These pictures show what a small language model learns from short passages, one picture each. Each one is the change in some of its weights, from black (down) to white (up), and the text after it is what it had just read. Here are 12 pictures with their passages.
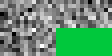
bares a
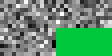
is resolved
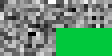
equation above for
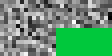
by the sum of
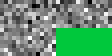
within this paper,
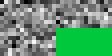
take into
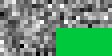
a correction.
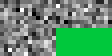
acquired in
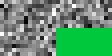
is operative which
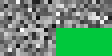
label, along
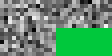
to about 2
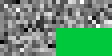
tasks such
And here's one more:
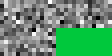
For each momentum
